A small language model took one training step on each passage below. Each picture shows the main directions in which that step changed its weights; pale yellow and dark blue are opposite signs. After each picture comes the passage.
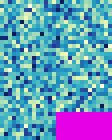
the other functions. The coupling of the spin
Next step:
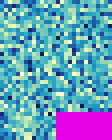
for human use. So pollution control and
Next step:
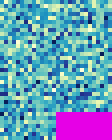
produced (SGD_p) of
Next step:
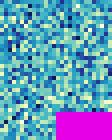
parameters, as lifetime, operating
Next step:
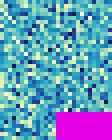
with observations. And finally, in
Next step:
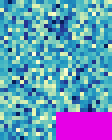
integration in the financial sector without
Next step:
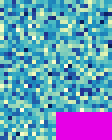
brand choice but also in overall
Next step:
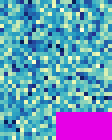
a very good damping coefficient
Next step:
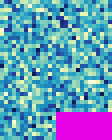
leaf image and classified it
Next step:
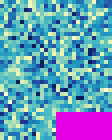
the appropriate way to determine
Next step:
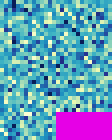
earlier, suggesting that the system
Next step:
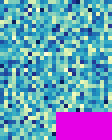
targeting digital harassment
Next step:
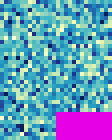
change of dimension leads to a change in the
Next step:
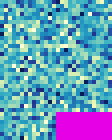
and artificial intelligence
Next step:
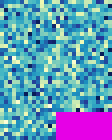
and studied, such as Boxer
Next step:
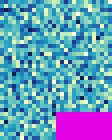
the emittance of a localized contact
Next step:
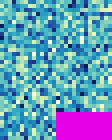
that take into account the yielding of
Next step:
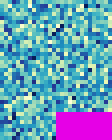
and transactional anonymity.
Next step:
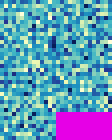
class [e]. The slight decline of
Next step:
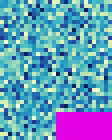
maintaining a connection with relevant
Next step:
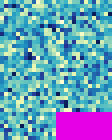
is highest for truncated
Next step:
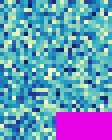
the online community that would have its
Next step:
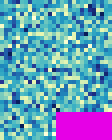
worth approximately \$30 trillion
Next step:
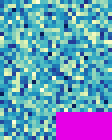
stabilization. Fritz
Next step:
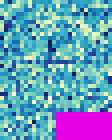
need not to be repeated if multiple systems
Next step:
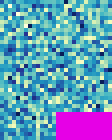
communicate with a ground station only when
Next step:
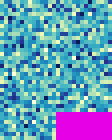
and demonstrate the integration of an
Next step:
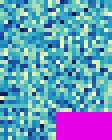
distributions of selected events, shown in
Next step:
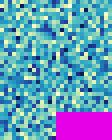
Creedy. International consensus
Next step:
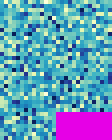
for anti-QNMs. Note
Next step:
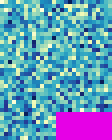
nuclear physics at low energy scales are
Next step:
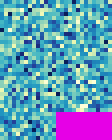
more diversified when it comes to
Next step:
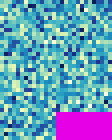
directly in the Sachs equation might result
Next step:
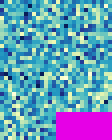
predicting the RGCs response, which
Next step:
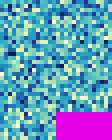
it would take a dramatically
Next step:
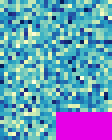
in the infinite volume limit for
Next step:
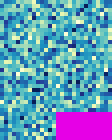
constants are now available to determine all
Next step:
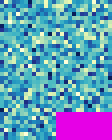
of a motor-driven
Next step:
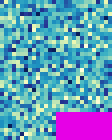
occurs, for example, when the request
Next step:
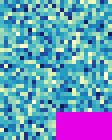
\Delta^{\alpha\beta} \qquad
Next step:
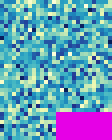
by investigating the null spaces of
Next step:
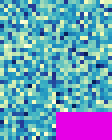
respectively. (c) Shift of the
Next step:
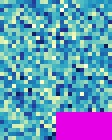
in av... = Breast cancer
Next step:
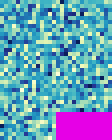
was designed with user-configurable
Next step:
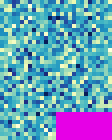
was available. This allowed us to optimize
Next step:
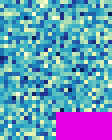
to produce around $5 \times
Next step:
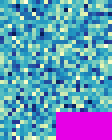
due to the description of ternary
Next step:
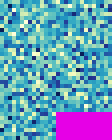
structure for Rindler space (a) and
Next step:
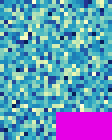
for the strain was confirmed by contact
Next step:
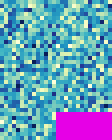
the performance has been analyzed for various parameters
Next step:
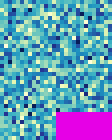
the obligation of European
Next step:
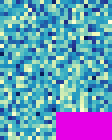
do not favor the risk of
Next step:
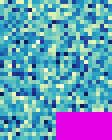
other science teachers. Because a
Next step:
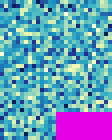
natural lattice constant, for
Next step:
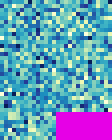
at $k=0$. This agrees with
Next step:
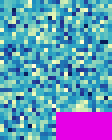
demonstrate the robustness of our
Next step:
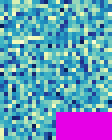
united system. First of all, we
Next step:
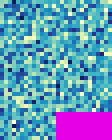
of Composite Materials*,
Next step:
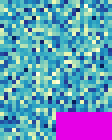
*Opt. Mat. Express*,
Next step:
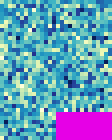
his encyclical *Deus
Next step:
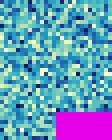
using unseen thermomechanical
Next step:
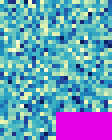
facilitated the development of many object
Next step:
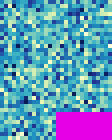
6m from the chart and were asked
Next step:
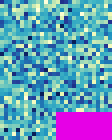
organization's internal controls and institute
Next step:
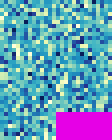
Al-addition alloy, which would
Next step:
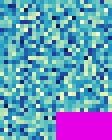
majority of Moroccan
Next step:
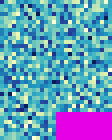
calculation, we assume that an amount
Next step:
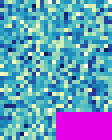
emitted photons. Since the
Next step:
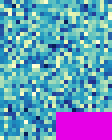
as: \begin{align} n_w
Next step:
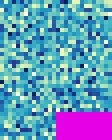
provided by trees. While all
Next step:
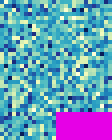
of Nursing measures the following as code
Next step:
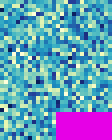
*dhatukshaya* acts
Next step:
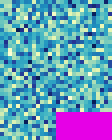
four major skills
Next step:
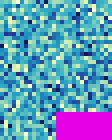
\gamma \chi\overline{\chi}$ are
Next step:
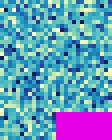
can synthesize rewrites
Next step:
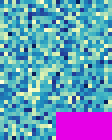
consulted an allergist, 10
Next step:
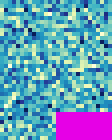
disparities and ensure equitable
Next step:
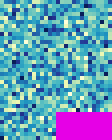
gas parameters. The assumed carbon
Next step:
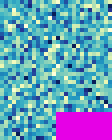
robust sense). Our first
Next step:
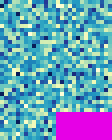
of activity: making sense of
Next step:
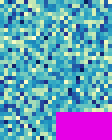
different adiabatic exponent in each
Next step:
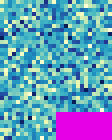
the $B\to D$ form factor.
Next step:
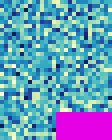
of temporary structures (Road
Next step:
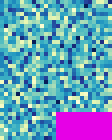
and 5. In calculations wavelength in
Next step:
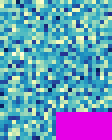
matter of fact, the '-'
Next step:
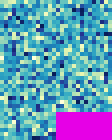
$\HusLR$ according to
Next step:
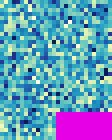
allows to reliably record those
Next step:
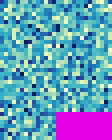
and Reynolds number. - 2)
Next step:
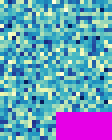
not true at the lower threshold value.
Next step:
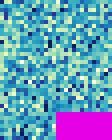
conditions of their surrounding which had
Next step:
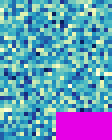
In parallel, the public often
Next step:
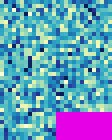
these approaches, the quantum circuit
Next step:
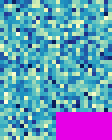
actuator count, large stroke,
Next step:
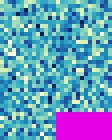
attention span of the hosts or
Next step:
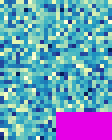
the crop planting material requires
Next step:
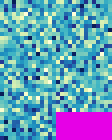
necessarily reflect those of
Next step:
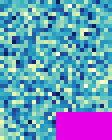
classical~\cite{foot}. With this
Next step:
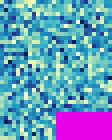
under the 2015 condition, the regions
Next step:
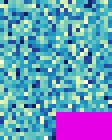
There was predominant family
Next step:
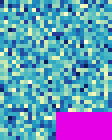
reduce oxidative stress at the
